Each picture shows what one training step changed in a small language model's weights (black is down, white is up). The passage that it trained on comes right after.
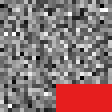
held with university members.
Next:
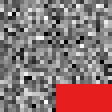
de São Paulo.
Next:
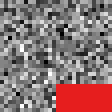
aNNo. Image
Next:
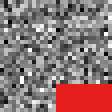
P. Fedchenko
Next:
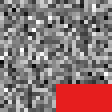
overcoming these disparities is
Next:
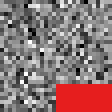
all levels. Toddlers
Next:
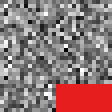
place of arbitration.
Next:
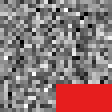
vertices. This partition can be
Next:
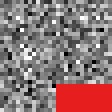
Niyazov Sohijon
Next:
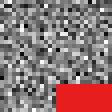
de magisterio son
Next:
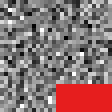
S- Suelta FR-
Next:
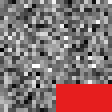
options, and conducting student
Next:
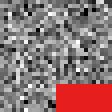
a painting carry a
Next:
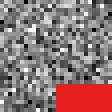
screening methods “more
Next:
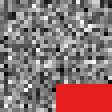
que esa bonanza se
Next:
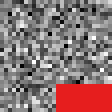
described in Figure 9:
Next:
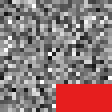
hayot o'ziga xos
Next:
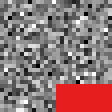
2020. Available on:
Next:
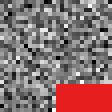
the *Smarandachely
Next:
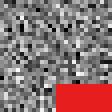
es el alumnado el que
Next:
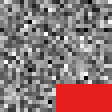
ons land liggen deze
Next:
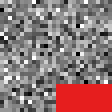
os quatro estágios
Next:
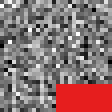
this challenge is crucial
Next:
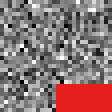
IV, 4 patients; class
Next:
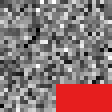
o'rganib, Sharq
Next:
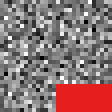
bien dans l'une de
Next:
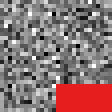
économique, chose
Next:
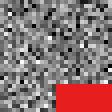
page. On the left is
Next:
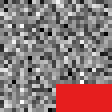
quality sufficient for training
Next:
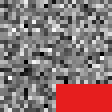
the European Researchers'
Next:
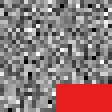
scores are listed below
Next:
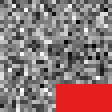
gender (indef
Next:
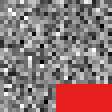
краще. З
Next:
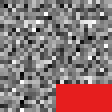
among women worldwide,
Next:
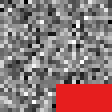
long hours and spent a
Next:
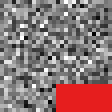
made as per standard statistical
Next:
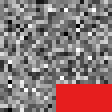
kundagi faoliyatini
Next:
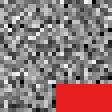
при этих типах
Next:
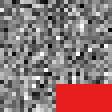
represents the Euclidean
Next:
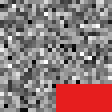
para implantação do
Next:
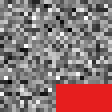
has been instrumental in
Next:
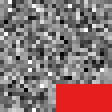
is a blending function that
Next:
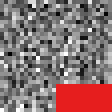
Performance Questionnaire
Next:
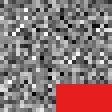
only the state's responsibility
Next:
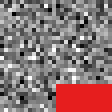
estimación del porcentaje
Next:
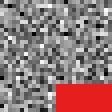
de mise en crise de
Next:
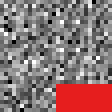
qobiliyatlari [5].
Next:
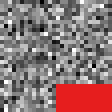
administrators included while
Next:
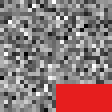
enjoy participating in social
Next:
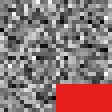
yang terinfeksi
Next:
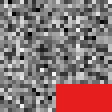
hisobga olinadi.
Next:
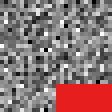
що належать
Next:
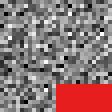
box] - NUMBER
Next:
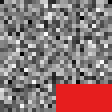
do not support eID or where there are
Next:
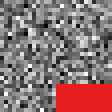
powerful than men,
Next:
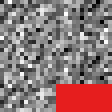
instead of instead of
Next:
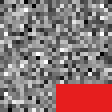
are simulated and demonstrated
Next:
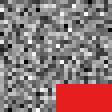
on the employee punctuality
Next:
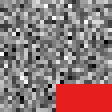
the information bits. If the number
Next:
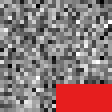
образом? М.
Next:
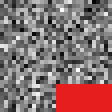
HOLLAND, Nina
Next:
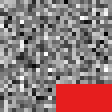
to continue engaging on
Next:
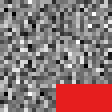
til ko'nikmalarida
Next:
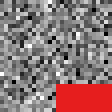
assumed to be complete. It
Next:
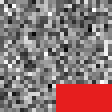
van de boekhouding,
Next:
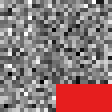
9. Пойа Д.
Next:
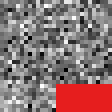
Nodir Kadirovich,
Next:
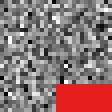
o'tishi bilan
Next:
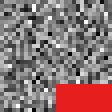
to be tracked. The
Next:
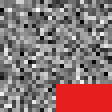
at youth rock parties
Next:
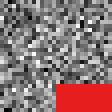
funding from the Department of
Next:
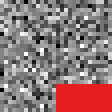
processo educativo tem se
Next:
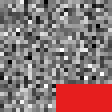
the family was very interested
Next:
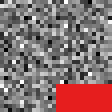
3-5 and Figure 6 the
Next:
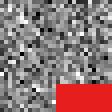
were increasing information exchange and
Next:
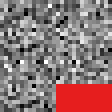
comprehend speech
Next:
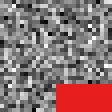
our study observed an age range
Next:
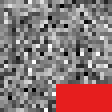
1) A proposed formula
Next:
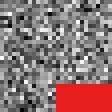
educational posters regarding proper
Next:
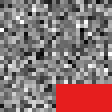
ta'limiy o'yin va
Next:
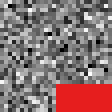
Left click on
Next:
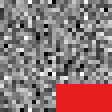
del análisis descriptivo
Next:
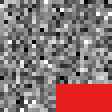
gases and the decreased level of
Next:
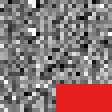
difference. Hence, Mature
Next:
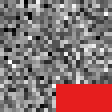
o'z buyumlarini
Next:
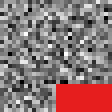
SiC_p cluster
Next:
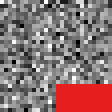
amplification step is followed
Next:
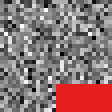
implementation of the operation. In
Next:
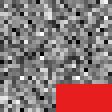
public health are:-1.
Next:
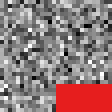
conformidade com essa nova
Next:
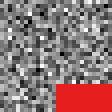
novas técnicas
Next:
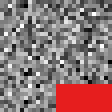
method in an isolated power
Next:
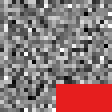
и учителей.
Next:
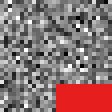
the bitter fate of the
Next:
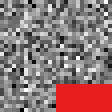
the conditions of piston. A
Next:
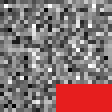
Turkiya va Shom
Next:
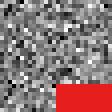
Essa padronização
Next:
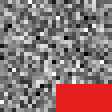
might be altering the results.
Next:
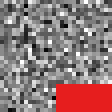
interference and heterogeneous
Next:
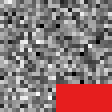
engage in procrastination
